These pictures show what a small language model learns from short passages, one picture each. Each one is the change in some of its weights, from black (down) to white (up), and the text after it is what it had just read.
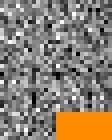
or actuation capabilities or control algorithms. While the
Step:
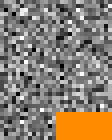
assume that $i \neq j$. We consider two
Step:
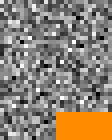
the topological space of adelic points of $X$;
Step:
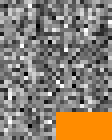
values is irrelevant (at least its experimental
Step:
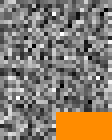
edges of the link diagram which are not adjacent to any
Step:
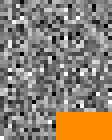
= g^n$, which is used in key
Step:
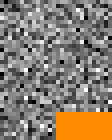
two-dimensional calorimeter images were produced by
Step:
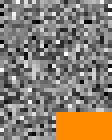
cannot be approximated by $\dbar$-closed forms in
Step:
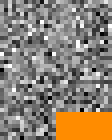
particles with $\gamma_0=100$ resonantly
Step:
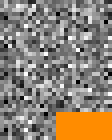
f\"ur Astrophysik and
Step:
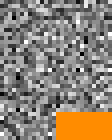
is required to reproduce the resurgence of,
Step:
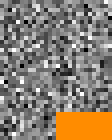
\smallskip Accepting the point of view that the
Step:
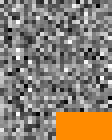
the covariance matrix \begin{equation}
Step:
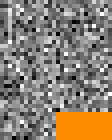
are in thoroughly ordered structure trees, but weak
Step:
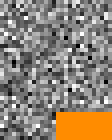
well as the warm and cold start-up
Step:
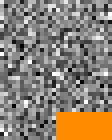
Fourier coefficient of an integrable function $f$ is defined by
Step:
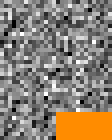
Therefore, we can conclude that the color correlation is not enough
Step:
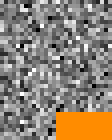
the proof of Theorem~\ref{T:glo}
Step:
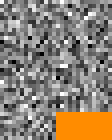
the axion decay constants, and domain walls due to
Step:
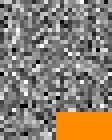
from the invariant measure $d\mu ^{(\beta
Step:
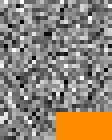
that a larger tweet graph has small pockets
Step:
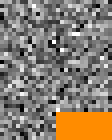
a shorter length except when it is parallel to the
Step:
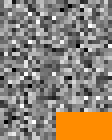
When the U.S. Congress enacted
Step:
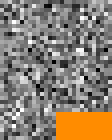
that the singular points $p_j$ do not vary
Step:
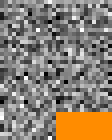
oxygen. In addition, the manganese
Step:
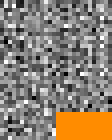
{\YoHbt}; \addplot
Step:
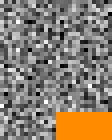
the proof is complete. \end{proof} If the
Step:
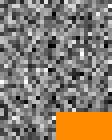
is split into a mode polarized parallel to the
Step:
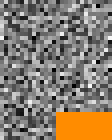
\end{center} imply that \begin{center}
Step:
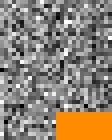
have assumed that the magnetic field in the propagation region is uniform
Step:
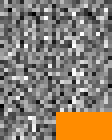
Julian Dates (BJD) in
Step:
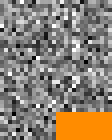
interactive summarization approach utilizing a reinforcement
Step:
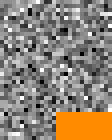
priori} less restrictive than the invariance of
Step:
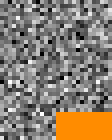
basis of size $10$. The drop in error with
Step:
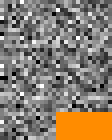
outputs move with user cues, but rarely
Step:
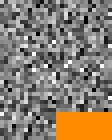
practice, therefore several ways to handle this problem were
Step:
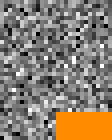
5$, $B(x,r)$ be the geodesic
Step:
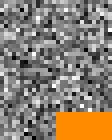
shaded regions indicating the standard error.
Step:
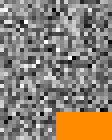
complement $\mathcal{H}_2^\perp$ as the
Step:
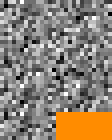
bialgebroid integrates to a
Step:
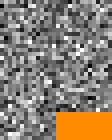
incident angle is $\varphi$, then the angle of
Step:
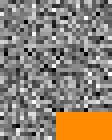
\Delta T\else $\Delta T$\fi}
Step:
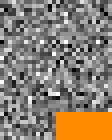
group of rank $k$. This also follows from the subsequent
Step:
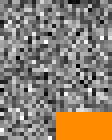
point in $\Hom(\pi,G)$. Write
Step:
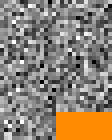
after it. The permutation and the T1 relaxation
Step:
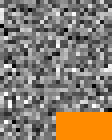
theorem}\label{Proof of Theorem} Now we prove Theorem
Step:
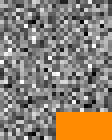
} \maketitle \begin{abstract} In quantum information
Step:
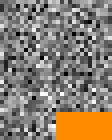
\newline \newline The aim of this paper is to discuss
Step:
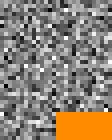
On the other hand, ideally, we can use
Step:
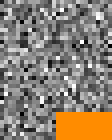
interior of the $d$-dimensional (unit) simplex
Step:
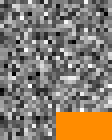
is the same for all $t$. In terms of training
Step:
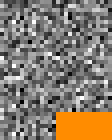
$\M(\C)$ is the category of
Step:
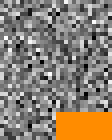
space and time independent) ground state charge- and current
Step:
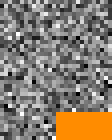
of a suitable reward function, we recognize
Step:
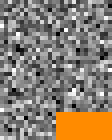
all~ subshells} N_q
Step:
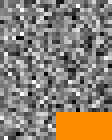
flies, albeit with less accuracy). These
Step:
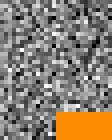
can be efficiently calculated in the preprocessing stage and
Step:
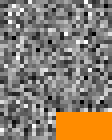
$G_j$ are pairwise disjoint. Each
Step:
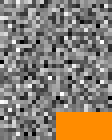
\right). \end{align} Since
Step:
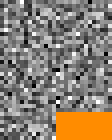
(classes of) complex-valued measurable functions on
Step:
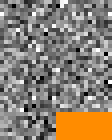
2-opt move deletes both edges,
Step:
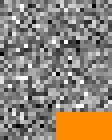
Furthermore, when $\beta y_\uparrow$'s
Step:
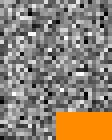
water equations in many different ways in the past.
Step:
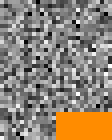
extension $L/K$. The ramification index
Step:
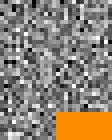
Weather is generally stable in the summer, although
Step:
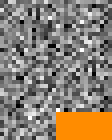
multiple active regions, with clear spectral dispersion.
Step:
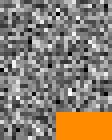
complex roots and the some possible roots with positive real part are
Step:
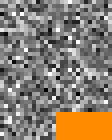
diffraction losses at high frequencies near the light
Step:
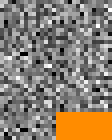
P\to P\otimes A$ be a right
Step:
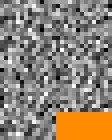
We recover here the precise form of the hull perimeter
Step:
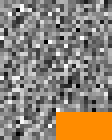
setting must also apply, and it might seem that there is
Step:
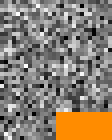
is of type 2. Similar to the proof in Lemma
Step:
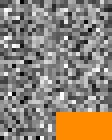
we will prove such a result for $u,v$
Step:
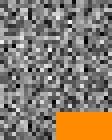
keeping two water molecules per one
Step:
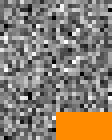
such as obstacles or droplet fusion.
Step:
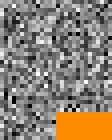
when the number of internal states is severely limited,
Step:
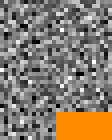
surfaces with badly behaved Picard
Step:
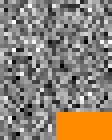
target value promoted by the leader group,
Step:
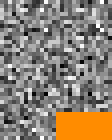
section: firstly, we need to show that the subset
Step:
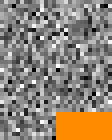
medium. This expression explains how schlieren
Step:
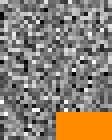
the bound given in (8). Thus (20) can
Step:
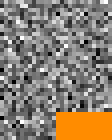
and lepton pair productions in $e^+e^-$
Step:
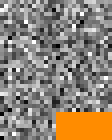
as a random geometric graph: nodes are placed randomly
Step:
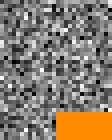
2D-layer-covered substrate. As long
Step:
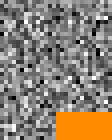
of the bright red giants with F$_{11}$
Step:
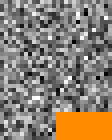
power of 27~dBm at the source). For
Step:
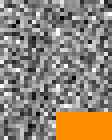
references, we refer the reader to the survey article
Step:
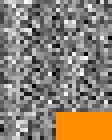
the left tangent bundle induces a unique noncommutative right connection
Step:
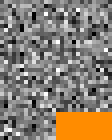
and textual similarity thresholds satisfying $0 \leq
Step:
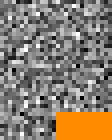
book direction is not defined along the binding. Note that the
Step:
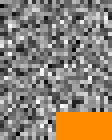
for the second, third and fourth hardest
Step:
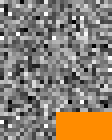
if superfluidity is carried by condensed
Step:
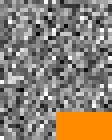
we do not consider the cost of the preceding
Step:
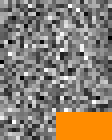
defining $I$ converges as the $\B_b$
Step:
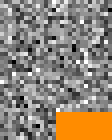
as BSs, can potentially become an integral part of the
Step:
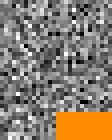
0.4, in order to insure that the
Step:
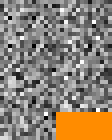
et al.} \cite{Ueda}. We have
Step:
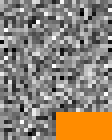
I\right)\nonumber \end{equation} where
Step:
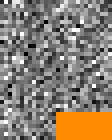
as \(\mu\). For any Borel set \(B\)
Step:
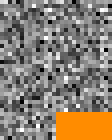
oscillations (QPO) usually seen in the NB
